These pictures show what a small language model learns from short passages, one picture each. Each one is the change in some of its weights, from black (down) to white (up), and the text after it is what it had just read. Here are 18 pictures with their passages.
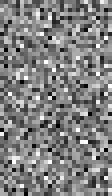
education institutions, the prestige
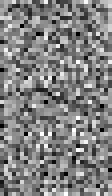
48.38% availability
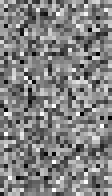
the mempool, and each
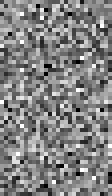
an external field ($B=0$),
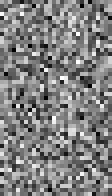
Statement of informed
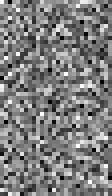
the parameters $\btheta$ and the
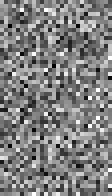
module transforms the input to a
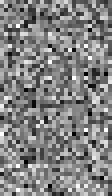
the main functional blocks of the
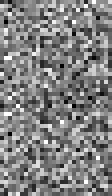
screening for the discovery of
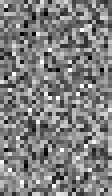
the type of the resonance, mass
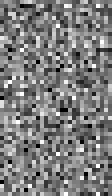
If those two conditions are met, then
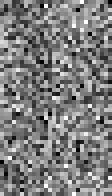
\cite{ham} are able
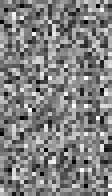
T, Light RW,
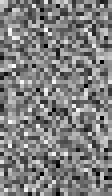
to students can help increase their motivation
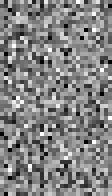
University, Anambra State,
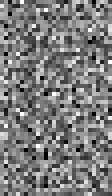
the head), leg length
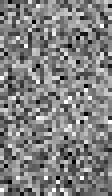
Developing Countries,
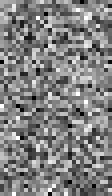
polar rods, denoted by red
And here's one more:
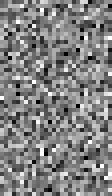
away. For this kind of
